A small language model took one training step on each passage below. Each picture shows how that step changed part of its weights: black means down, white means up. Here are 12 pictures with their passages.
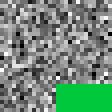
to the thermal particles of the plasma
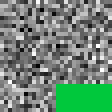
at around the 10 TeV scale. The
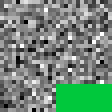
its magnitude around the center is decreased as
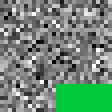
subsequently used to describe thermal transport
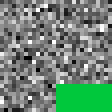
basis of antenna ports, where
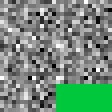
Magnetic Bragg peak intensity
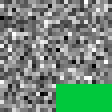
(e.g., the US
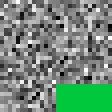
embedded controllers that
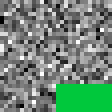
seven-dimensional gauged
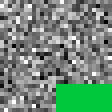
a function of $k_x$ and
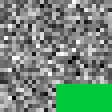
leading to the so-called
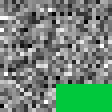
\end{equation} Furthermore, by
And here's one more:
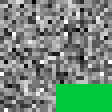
entropy of the matter fields. We consider two
